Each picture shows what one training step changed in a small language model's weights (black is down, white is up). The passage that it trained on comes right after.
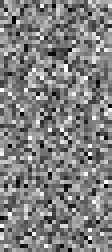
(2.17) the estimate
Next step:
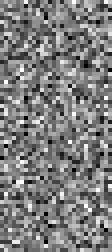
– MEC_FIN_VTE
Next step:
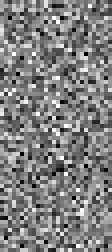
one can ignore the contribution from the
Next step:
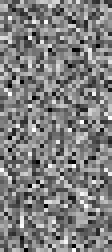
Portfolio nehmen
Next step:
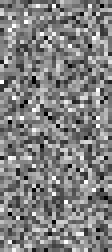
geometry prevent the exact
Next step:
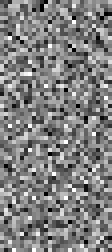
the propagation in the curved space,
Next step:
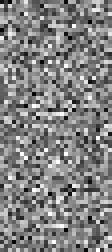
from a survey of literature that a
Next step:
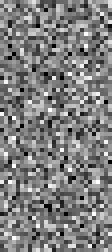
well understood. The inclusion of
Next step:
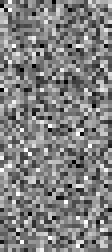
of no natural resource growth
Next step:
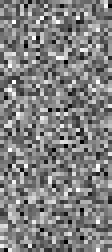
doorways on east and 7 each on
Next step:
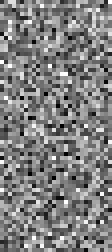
of the element of maximal length.
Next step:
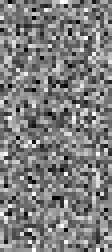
represented by the increased value of the
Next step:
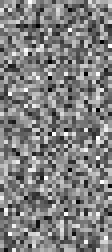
example). Furthermore, there are some
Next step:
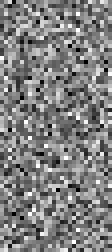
Hepper 4. **Anemone
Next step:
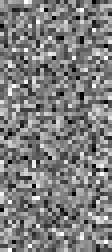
haqida ma’lumotlar
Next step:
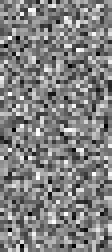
As entradas e saídas
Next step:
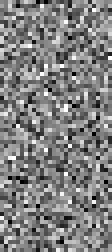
the decompositions are defined as
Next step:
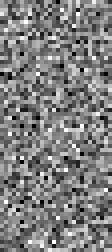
marketinga hrane.
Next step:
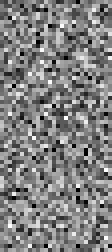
ISP and the transit provider.
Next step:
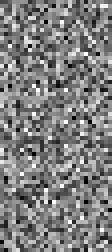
assessment in the field of power systems was
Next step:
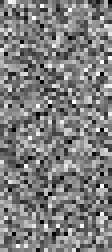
luku). Sosiaalisissa
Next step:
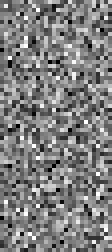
stage at Bahçelievler.
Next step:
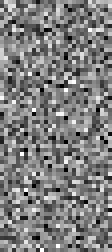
on the review of several studies
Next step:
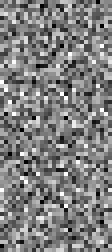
fact that its function should be more important, considering
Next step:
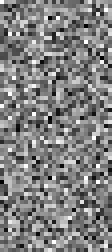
estimation scheme that follows. The
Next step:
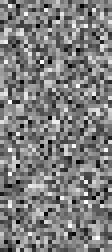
edge computing. Based on this
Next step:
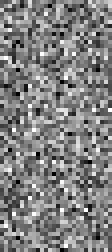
капитала); -
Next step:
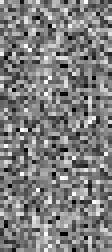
water-acetonitrile gradient
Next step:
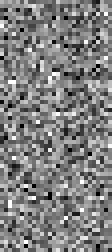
humorous 5/5 serious
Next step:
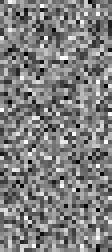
and γ -alumina, making more
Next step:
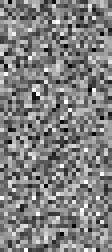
may cause physiological alterations that have
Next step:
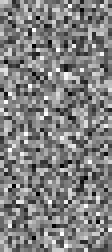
may be several prime causes of
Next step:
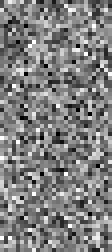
and the residue washed. The
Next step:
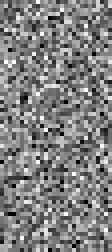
anterior acestea ar putea
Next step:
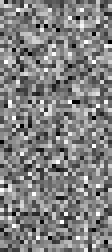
a proportional constant, which is the
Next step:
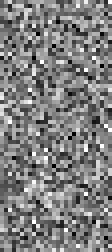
the full massive subprocesses.
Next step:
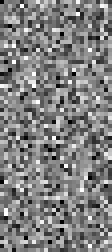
mestres participants en el cas i
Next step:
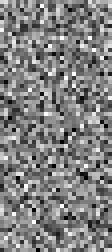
E$ while the corresponding canonical relation
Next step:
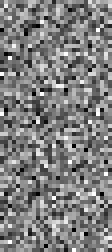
implementation of new investment products?
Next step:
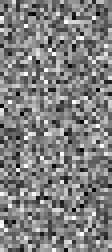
superiori sono stati
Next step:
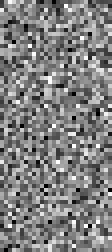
and we retrieve the RM and
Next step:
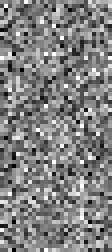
beam gantry angle was
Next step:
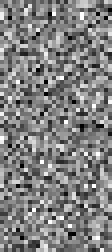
recognize them. Do I
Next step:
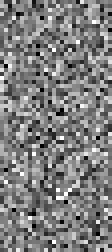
is the internal mechanism that evaluates each
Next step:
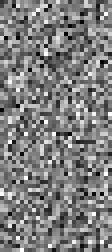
have explicit exact and approximated
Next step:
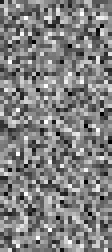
avtonom va sezgir
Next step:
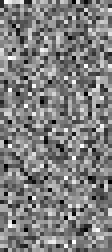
VHE gamma-ray observations of a
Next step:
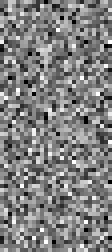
conducted in Ethiopia
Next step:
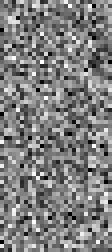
a pedestal as he describes how
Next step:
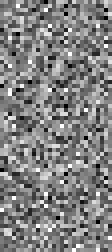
this point forward on a two-dimensional
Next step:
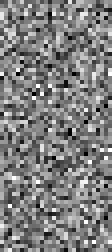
on recognizing users'
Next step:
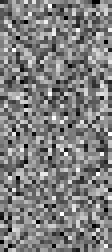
Tidak hanya wisatawan
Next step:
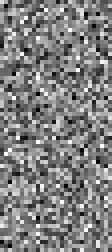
mares de nuestra historia
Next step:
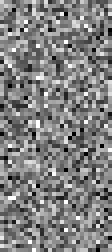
to the gauge bosons agree with
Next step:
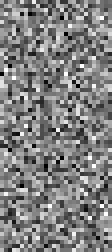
membership function by \begin{equation}
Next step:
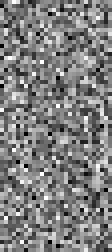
Medicine and Health, University
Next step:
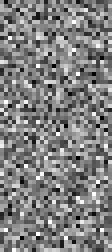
serta pembagian kurang
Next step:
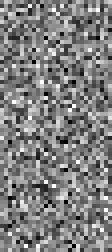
addition, the refreshing window is
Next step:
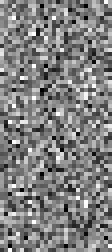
In our context, it is possible that the
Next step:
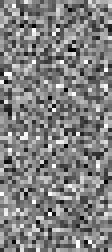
management at school level and above,
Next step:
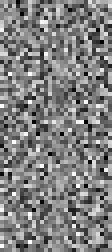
VoIP APIs, the
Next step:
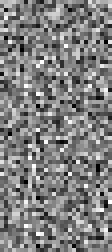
are public pages while the home
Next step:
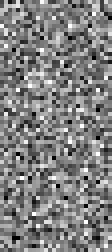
freezing strategy. - 6:
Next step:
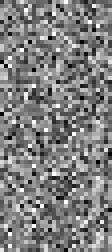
of modern information technologies into the
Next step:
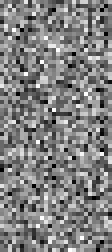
Diderot\\ 24 rue
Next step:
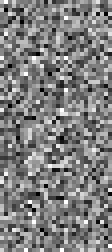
implementation of the home learning system. The low
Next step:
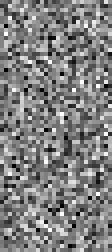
determinations, with a weighted average
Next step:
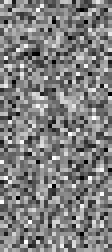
resultado <- eigen(C)
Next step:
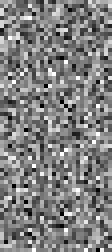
the sum of the background (by the
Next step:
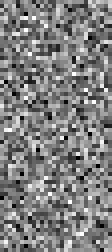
encuestado. Por medio de
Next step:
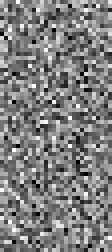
of social networks is more intense,
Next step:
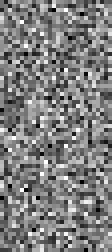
processor. Thus, while the technologist
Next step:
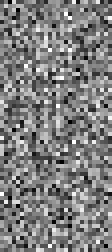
Zugleich warnte er
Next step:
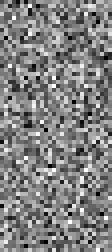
800 virtual atria to
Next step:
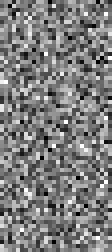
Universidade Estácio de Sá
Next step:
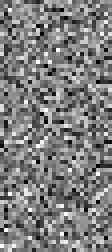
xatti-harakati uchun
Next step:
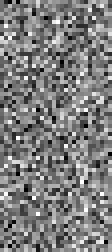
all codes required to generate the
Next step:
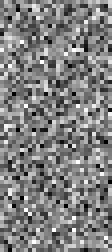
assuming all the neutrinos are
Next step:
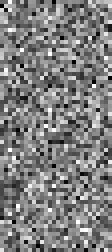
of this work. We acknowledge
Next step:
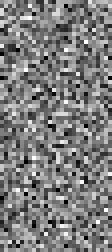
the initial analyses, and reviewed and
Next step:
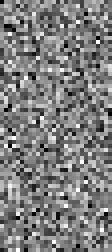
in small intestinal morphology and
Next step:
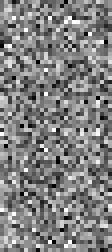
a list of all the management staff at
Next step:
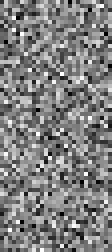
present: – No Is attendance
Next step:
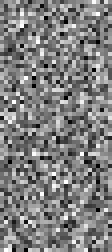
height=1cm, text
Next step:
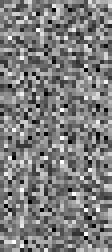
механізми для
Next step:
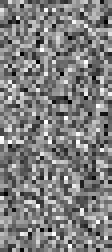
Improving the Living and
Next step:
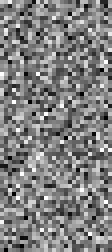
MySQL. De lado del
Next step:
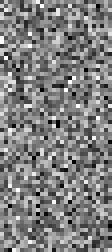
the simulation results show the effectiveness of
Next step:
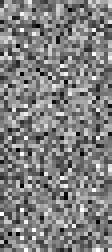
found that almost 99% of
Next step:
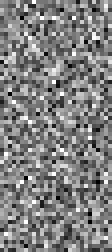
radial velocity determinations}
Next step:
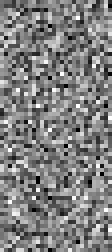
are either chosen by low level
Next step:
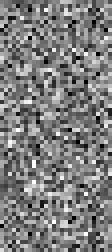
the basis of different sublattices.
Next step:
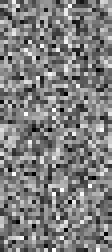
strain ratio value for malignant
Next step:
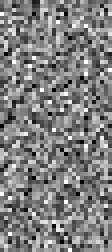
in density of the brine (Table
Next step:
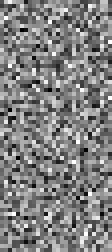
empty interval method can not be
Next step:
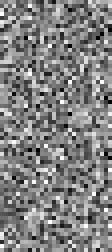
the chosen generative model. As a
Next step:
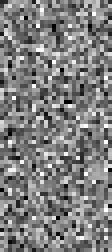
to talk freely and openly
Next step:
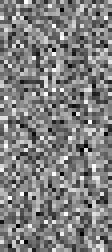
usab namo ang importancya
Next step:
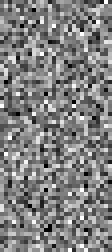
in the $F_2$-Score,
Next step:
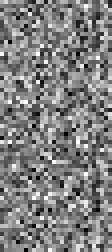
locals. Immigrants
